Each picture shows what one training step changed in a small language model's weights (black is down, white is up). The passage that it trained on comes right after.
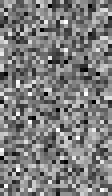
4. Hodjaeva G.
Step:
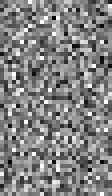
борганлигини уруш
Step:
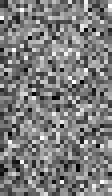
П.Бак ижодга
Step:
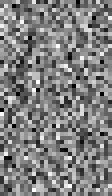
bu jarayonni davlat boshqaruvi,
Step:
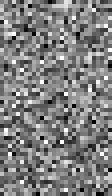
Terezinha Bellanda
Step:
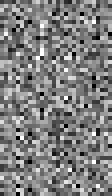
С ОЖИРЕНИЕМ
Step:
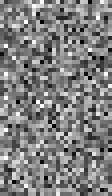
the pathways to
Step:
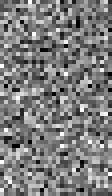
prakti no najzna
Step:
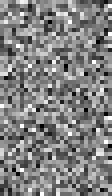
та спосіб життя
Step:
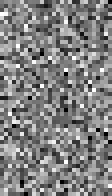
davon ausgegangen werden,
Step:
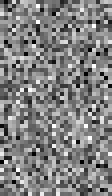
visualiser les relations entre les
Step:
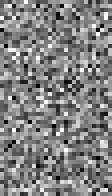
**Themes focused
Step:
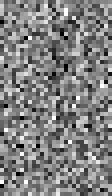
SODA (*Sentralisasi
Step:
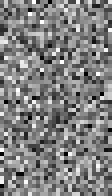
Sünnet, icmâ
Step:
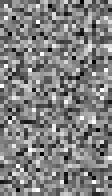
har oygi jurnal yangi
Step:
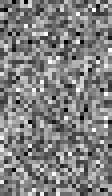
faoliyatiga muoffaqiyatli
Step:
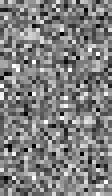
glasovnu datoteku
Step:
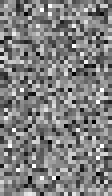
nativa del África
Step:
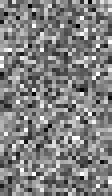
международном уровнях для
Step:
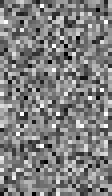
⁹ La masacre de San
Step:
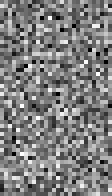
basis of an array of
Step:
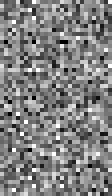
dos aerogeradores de
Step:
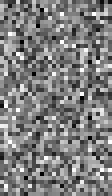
Indonesia masih harus
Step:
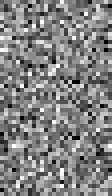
колегії: Попович
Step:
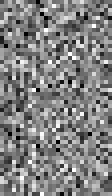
pessoais; espaço escolar;
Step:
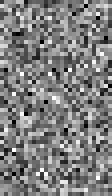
draagvlak voor de
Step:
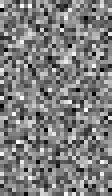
yetishtirishda optimal
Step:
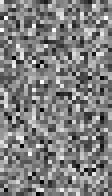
остаются мощным
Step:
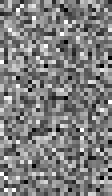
Lektionen thematisch,
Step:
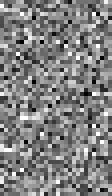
masyarakat adat serta
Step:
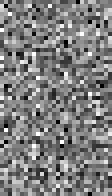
Mas é preciso ter o
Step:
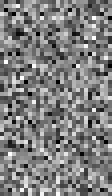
determinação de lactose,
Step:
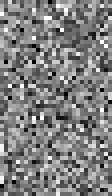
(HSQ), Beck
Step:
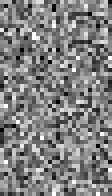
Impact Factor
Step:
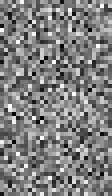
озуқалардан олса
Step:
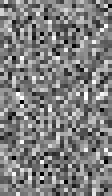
qanday foydalanishini kuzatish orqali
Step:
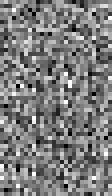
di tahun 2017, di mana
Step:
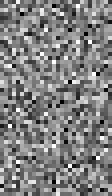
nella sua fluida ed
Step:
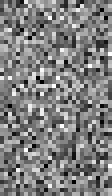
реалізації управлінського
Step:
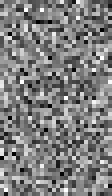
Dastlab yuqorida
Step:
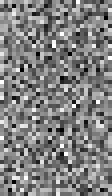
coletiva. O regime
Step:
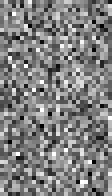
иш билан банд
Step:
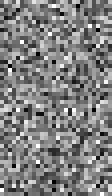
celulares naturais
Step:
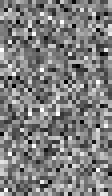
отражают функциональное
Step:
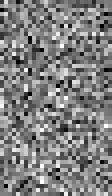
espaço de tempo. — SC
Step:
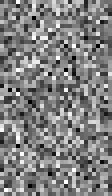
јер су његови
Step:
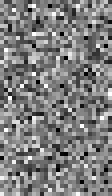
painel de recomendações
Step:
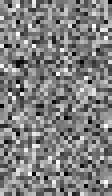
é, juridicamente, o
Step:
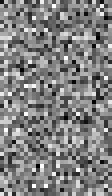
hamda gidroenergiya
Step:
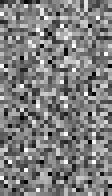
V.S. Tolstoy)
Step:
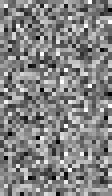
amalga oshirilmoqda.
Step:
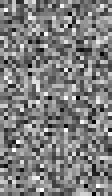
hayotining mazmuni
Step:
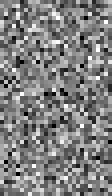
effekti, musbat massa,
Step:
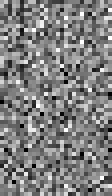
yaqinlik ulushi
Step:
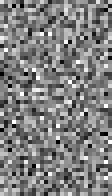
dini kimliklerini ve
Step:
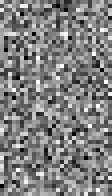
Evaluation of the clinical
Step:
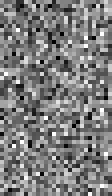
clutch, hold*
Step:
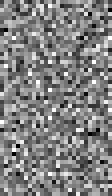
și împlinirii
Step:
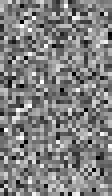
со стороны политического
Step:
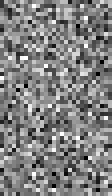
України, із зазначенням
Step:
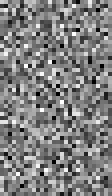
seus saberes diversificados e
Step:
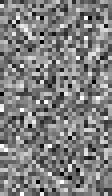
quyidagilardan iborat
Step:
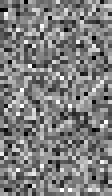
yang meningkat dari 68.06 %
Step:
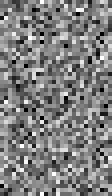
ishchilarga boy amaldorlar
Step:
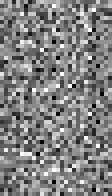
Судлар тўғрисидаги
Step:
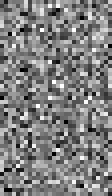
in long-term observation.
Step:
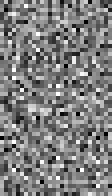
inúteis, entender em qual
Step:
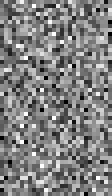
хос ўзгарган,
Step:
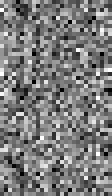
результатах [6, с.
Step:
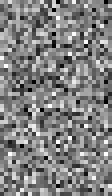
claras de la autonomía
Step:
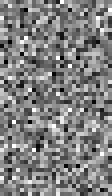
a um átomo de
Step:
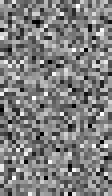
o papel do assistente social na
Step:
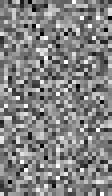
las mismas imágenes son la
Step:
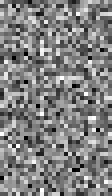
भोजन की
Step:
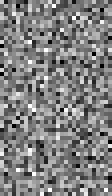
of business opportunities for
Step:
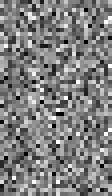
orollarida keng tarqalgan.
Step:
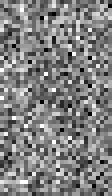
ва аксинча камайиб
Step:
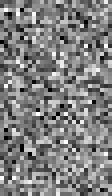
açıkça ifade
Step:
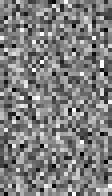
va parrandalar bosh sonini
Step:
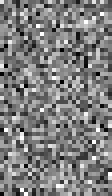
годы. Критериями
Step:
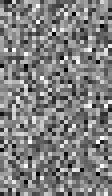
Requisitos nuevos,
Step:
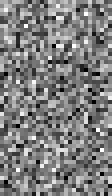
3. O ENSINO DE
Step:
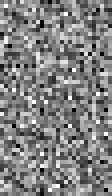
to'pni uzoq
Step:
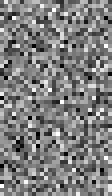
Dalam teori modern, hal ini
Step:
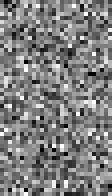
op sociaal-economisch
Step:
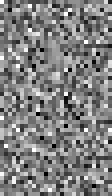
dont ils annoncent
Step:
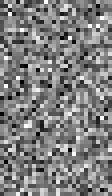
cântă în cel mai
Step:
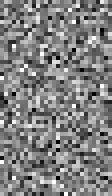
a história de uma nova
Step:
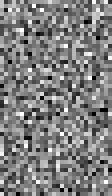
tingkat signifikan yang digunakan
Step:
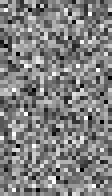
constitui estratégia fundamental para
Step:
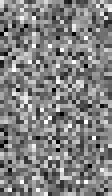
considerada o valor ético central
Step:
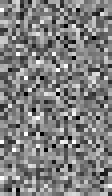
o uso de ímãs
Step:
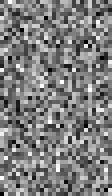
va Avstraliya xalqlari
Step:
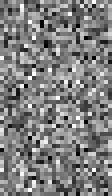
велика ее тяга к
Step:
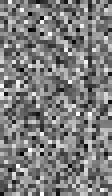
"Buyuk xizmatlari
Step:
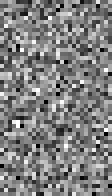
seu formato, as causas e
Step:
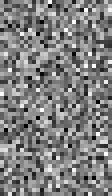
parcial. En el nivell de
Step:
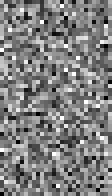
på hans institution, han
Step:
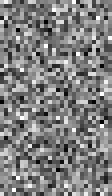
2025-yilda yalpi ichki
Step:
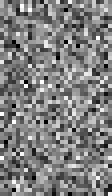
o'stirishda muhim ro'l
